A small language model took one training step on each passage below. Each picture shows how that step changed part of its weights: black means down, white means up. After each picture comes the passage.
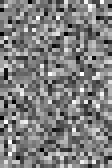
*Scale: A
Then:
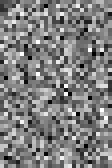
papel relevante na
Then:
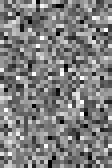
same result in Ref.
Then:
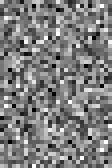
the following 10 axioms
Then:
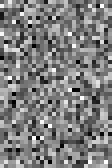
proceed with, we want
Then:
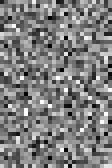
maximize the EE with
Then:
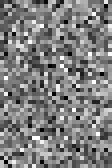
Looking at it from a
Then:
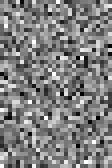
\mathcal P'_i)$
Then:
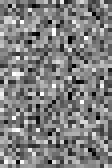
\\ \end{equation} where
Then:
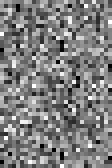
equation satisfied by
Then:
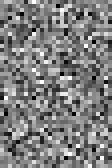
procesului decizional și
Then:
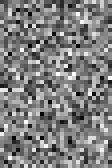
these rates depend critically
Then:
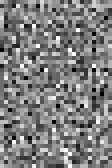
maka syariah
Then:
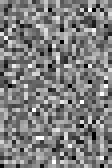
the direct interaction of a
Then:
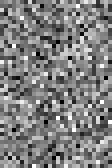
at the centre of each cell
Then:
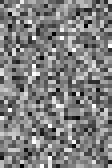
broad absorption
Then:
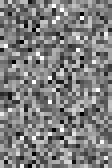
tayyorlash ham
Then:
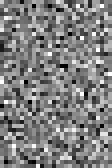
protsessual maqomini
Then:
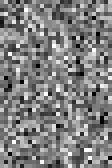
a la madera
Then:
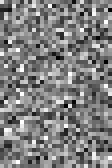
Costa Rica. -
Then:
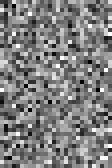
Grant No.
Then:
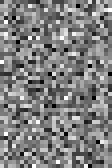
permettant au processus des
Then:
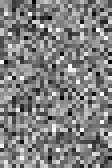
$\gamma$ is the characteristic
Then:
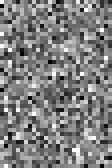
(\ref{17}) has the same
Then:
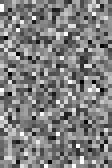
material known to
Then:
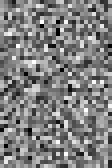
non-Gaussian tail
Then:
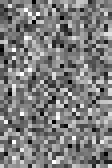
going to longer
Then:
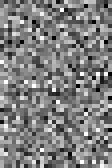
|0 \rangle$ in terms
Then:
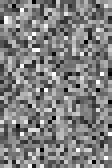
son obligatorios en
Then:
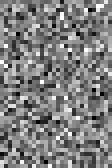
di articolare tema e
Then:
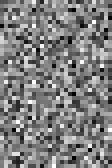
that \begin{align}
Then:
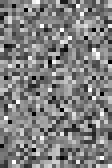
futuro” del suo
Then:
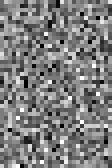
fixed $R$ gives
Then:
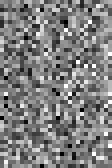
M., Ibragimov
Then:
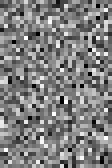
D^+K \pi$ and
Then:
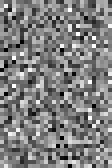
su trabajo se centra
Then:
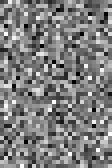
faceta do domínio
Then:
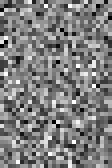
je period 14.
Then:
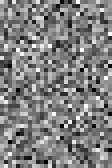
bias voltage and temperature
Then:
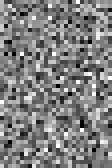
atau tidaknya
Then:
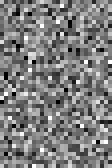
inner slope
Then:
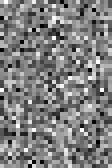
nazorat qilish
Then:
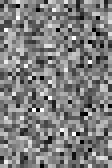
program la nivel
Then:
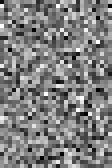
stellar bar is slow
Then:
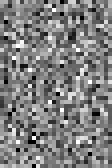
conhecimento das
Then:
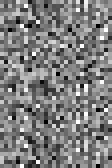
the tree of the first
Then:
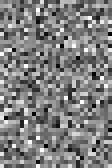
This is most evident in the
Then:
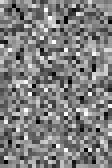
en la implementación,
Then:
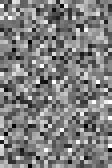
Section 2.1, we
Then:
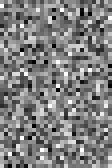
tangalar ilk
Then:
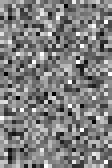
can reduce the number of
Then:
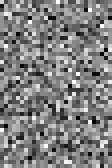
including ethanol,
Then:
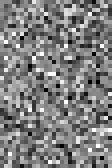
instrumental effects.
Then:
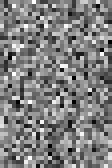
transformation \begin{equation}
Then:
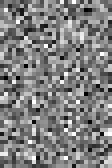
вони повинні
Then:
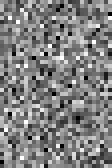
rheology of the system at high
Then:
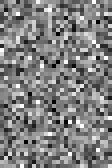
flux error in the
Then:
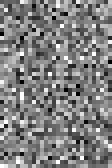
Fe 3d bands forming
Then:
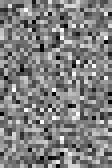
strain) along
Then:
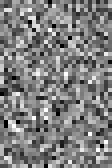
overall behaviour of the
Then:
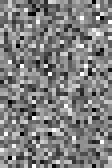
pair. The public key
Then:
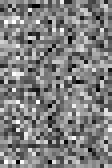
\end{equation} where
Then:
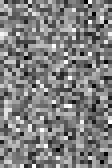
do Conselho Nacional
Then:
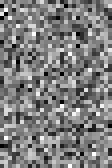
gipeti nidificanti
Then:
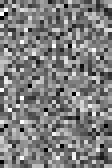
geometry of the potential used
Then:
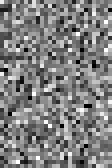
o jurista, na
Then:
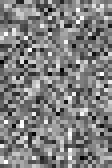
- bu noldan
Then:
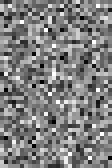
matn mazmunini
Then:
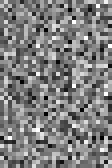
expression for the differential cross
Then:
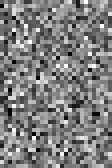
con el éxito en la
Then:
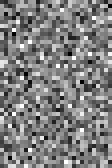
phase space up. Note
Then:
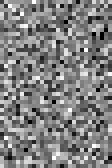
a careful derivation
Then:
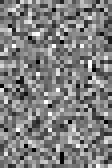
walls and vacuum
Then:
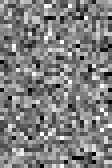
Mientras que se está
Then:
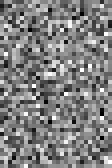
работают с
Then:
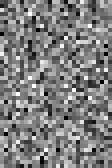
amplo potencial de
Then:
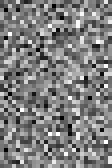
understand its effect on the
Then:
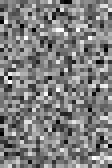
a higher frequency. This
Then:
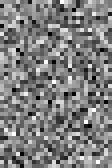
would serve as an important
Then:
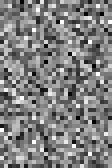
e Ocidental,
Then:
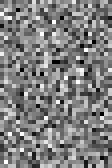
estimated ages are comparable
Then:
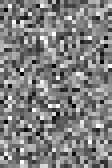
effect in a system subject
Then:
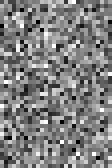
нас в церкви
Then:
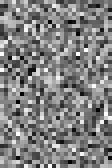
Bey'in evinde
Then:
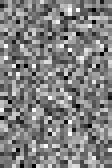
savolga – 5
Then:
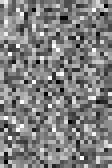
Academy of
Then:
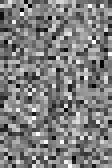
kaons from the resonant
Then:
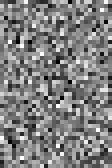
adopt the value of
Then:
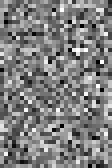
dengan pendekatan yang
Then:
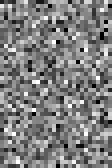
area at the thermal
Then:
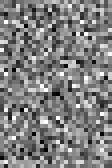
orbitally resolved
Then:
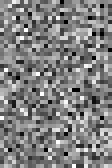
wave function corresponding to the
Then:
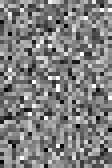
efficiency of a
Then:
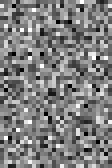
ours in their range of
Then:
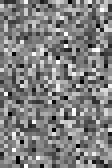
about the carrying
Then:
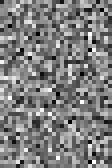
number of balls and
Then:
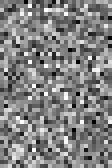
*Clin Cosmet
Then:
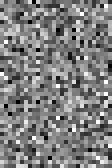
of the sort obtained on
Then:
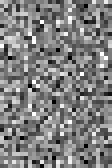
the introduction of new
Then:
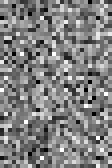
scales more weakly with
